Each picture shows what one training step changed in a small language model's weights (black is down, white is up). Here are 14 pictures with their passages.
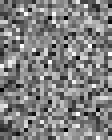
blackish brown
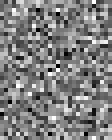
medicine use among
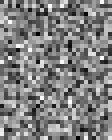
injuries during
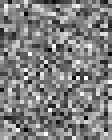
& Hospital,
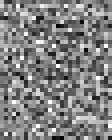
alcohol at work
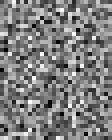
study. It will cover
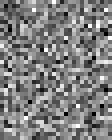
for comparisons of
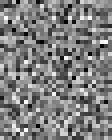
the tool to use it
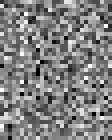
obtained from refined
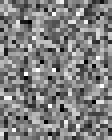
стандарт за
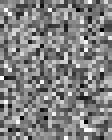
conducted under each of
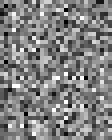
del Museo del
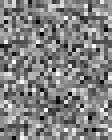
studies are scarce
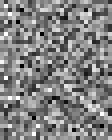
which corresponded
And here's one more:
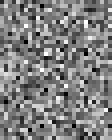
at ensuring the
